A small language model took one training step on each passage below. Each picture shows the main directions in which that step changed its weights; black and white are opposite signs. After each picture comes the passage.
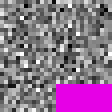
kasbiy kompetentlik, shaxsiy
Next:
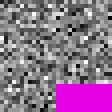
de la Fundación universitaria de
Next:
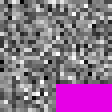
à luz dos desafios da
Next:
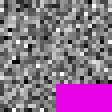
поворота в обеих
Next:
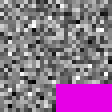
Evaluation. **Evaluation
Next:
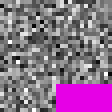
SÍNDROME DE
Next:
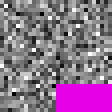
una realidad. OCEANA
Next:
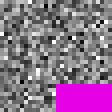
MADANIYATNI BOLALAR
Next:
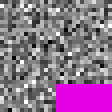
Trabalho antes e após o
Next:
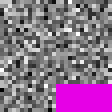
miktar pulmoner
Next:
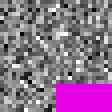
ularning turlari va ular bilan
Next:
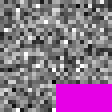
переводчика A STUDY
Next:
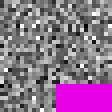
então, como ausência de
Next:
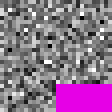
y sodio [2]. Para la
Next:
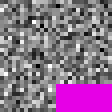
perfil lipídico,
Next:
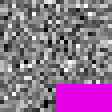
altri utenti. Accanto
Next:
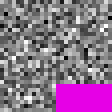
bazalari o'rtasidagi
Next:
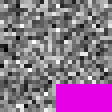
C_1 лежали по
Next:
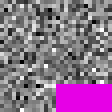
une première année sous
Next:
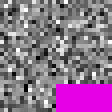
zich op zijn gebied
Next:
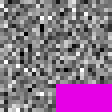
è più ricco di
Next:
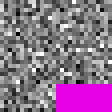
и рубины (*lashi*,
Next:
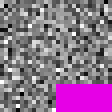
Harmony of National and
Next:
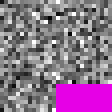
de sciences naturelles,
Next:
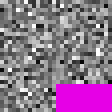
Так как, именно в
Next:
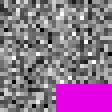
у реалізації права на
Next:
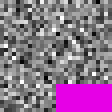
una formación familiar mal constituida
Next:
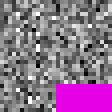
чап қорин отиш
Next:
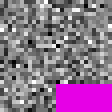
de sinteză dintre
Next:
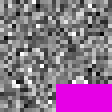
культура; общество;
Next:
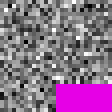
direktori Sadullaev.
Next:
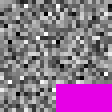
locales de empleo: surgen
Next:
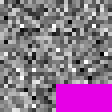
nicel araştırmalardan
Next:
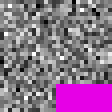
ориентации на власть
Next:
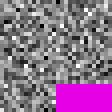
of the works evaluated to
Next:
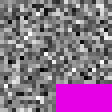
aletleri*. Kültür
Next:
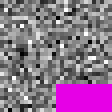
un tipo de violencia; y
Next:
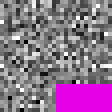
технологічних ресурсів з
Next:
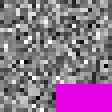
на основании анализа данных.
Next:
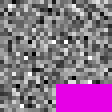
2021] Fong, Vanessa
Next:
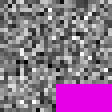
shaxsiy sub'yekt sifatida faol
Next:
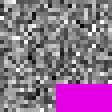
entre -1 et 1. La
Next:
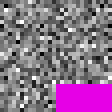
benefactores. Se
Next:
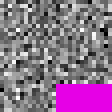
вакили Мавлоно
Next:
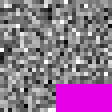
hasilnya dapat dilihat
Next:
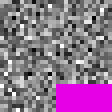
holda chiziqli
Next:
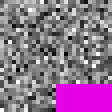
Nogueira da –
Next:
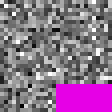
partido, la segunda
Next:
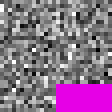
sua atenção na mitologia e nos
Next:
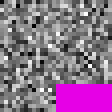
якості Служби тилу,
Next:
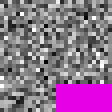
sezilarli pasaytiradi,
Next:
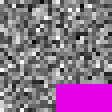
superá-los. A sociedade como
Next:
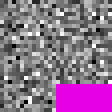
"O'quvchilarni bo'sh
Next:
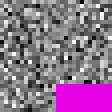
reasons for this change
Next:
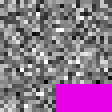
, на которых производная
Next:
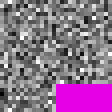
marge d'erreur qui est
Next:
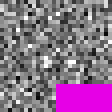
Главными факторами при
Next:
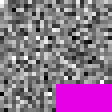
nutq so'zlashdagi
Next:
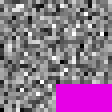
Демак, юқоридаги
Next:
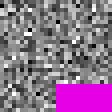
orqali obraz yaratish raqsning
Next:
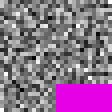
es el desplazamiento de un
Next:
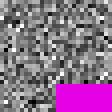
gráficas e tabulares
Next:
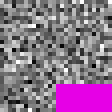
Висновки до розділу
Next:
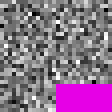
parroquial de Miajadas
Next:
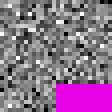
أن تتعامل
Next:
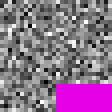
hasardeuse, il est
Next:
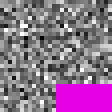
compensação financeira. Em
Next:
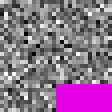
(Hija)*, cuya
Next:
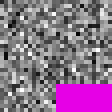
na sociedade e na própria
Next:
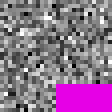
acceptabel væren og
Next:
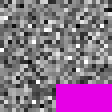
hujum usuli matematika
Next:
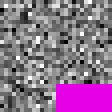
готуючи дитину до
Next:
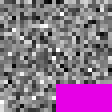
minuti. Time
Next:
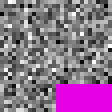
semánticas entre dichos
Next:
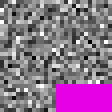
importante ley que engarzara
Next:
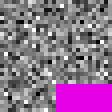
según la inflación hasta 2023)
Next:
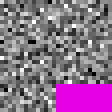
yoysimon devor
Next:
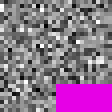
dimana mereka dinilai
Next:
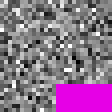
Education of the Republic of
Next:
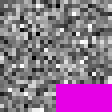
так і в комбінації
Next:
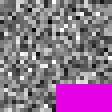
арматур, направляет
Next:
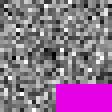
Sapti Prihatmini,
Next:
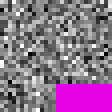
emerge a busca por
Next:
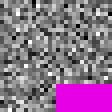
цифровых технологий с
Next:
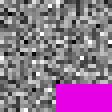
de campo e informes parciales
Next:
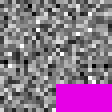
envolve os projetos Cidade
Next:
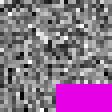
Autònoma de
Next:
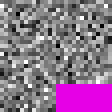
característica do tempo no gênero:
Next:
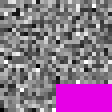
facultades, de las cuales
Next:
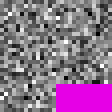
de suas pesquisas, para as
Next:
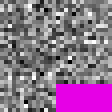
de la isla de Ons
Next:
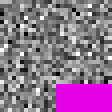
uzluksiz ta'lim jarayonidagi
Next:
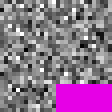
кечувчи оғир
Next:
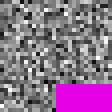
титры жоқ топта
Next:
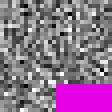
fuqarolik ishlari bo'yicha
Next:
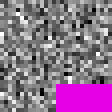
energia mais promissoras
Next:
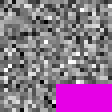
species in Brazil.
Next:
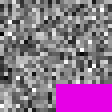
diferentes lugares ou em
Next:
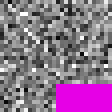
de Hokkaidō no que
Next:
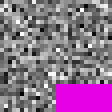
kullanım modeli etrafında
